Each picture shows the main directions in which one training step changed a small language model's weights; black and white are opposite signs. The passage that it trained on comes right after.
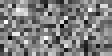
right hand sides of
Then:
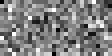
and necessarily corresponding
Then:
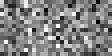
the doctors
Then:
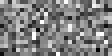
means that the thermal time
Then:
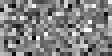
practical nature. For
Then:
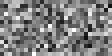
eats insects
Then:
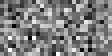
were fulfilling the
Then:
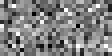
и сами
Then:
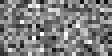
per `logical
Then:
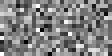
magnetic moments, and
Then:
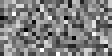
clear that there is a
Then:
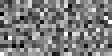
a mask, social
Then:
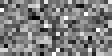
as many as 70
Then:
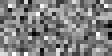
domain. The work
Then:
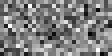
is presented in section
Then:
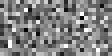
to estimate their
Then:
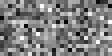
New York
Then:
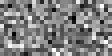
a cardiac
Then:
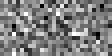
needs, priorities and
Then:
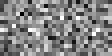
reconciliation of
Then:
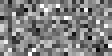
had made it possible to
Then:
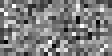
The theoretical formula
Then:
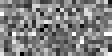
the following, we transform
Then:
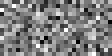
with LMV in
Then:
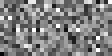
the Gaussian error
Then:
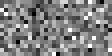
consider the remaining
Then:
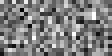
traditional marketing.
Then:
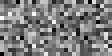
therapy based
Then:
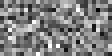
was significantly different from all
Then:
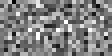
only one observation
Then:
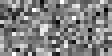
microscopy and
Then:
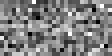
of two implant
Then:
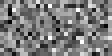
limited resources, and
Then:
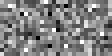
result, many species
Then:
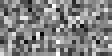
coset space,
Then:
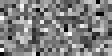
QCD with light
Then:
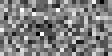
temperature: blue long
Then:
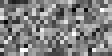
effectively resetting
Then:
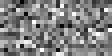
units drop out
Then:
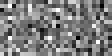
for a continuous
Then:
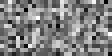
to the research results reported
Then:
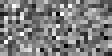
allen acht
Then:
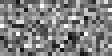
to notify
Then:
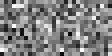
quality of life and
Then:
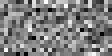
stoxastik operator
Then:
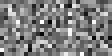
system), systems that are
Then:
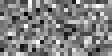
Learning. El
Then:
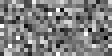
the prominent
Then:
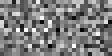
performance index such as input
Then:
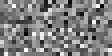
properties of PSM
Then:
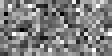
de materiales de
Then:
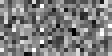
itself being a higher
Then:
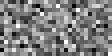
dust, and
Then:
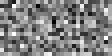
in educational and
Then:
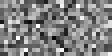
thing of least
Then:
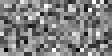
has received relatively
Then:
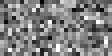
uchun yaxshi
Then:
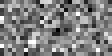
sample points in the
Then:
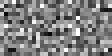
internal discussion about the
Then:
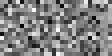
as per regular standard
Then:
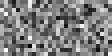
exceeds the
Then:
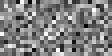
allows compactifications
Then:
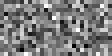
The figures show
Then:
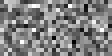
and video
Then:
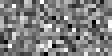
theoretical and experimental
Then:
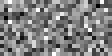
it is almost
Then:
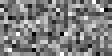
of polarization can be
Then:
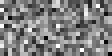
of the order parameter
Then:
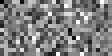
signifies the presence
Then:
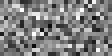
groups. Due to
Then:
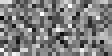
poder familiar
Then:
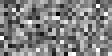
offering insights
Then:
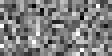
density matrix of the
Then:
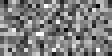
production in the face
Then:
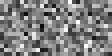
ijodida turli
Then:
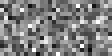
of our model is its
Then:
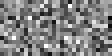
recovery and an
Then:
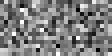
funded by the
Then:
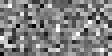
that a variety of
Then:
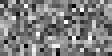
during the educational process
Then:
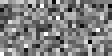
Our algorithm filters
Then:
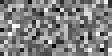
the case of classic
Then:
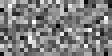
the overall complexity
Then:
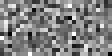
forces generated during
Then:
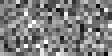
constrained to 5
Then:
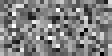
the social and economic context
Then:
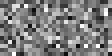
an exponential integral
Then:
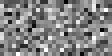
va grammatik
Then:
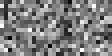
results were presented in form
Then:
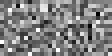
skin, with a
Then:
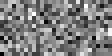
the DMA at
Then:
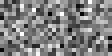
number still remains
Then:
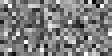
highly exploited
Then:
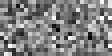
of main barriers
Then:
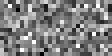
su ciudad
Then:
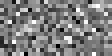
if there are different
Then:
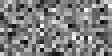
parameters of hadronic
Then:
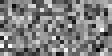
of area V1 is
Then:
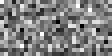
number of states of the
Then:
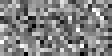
buffer, shown
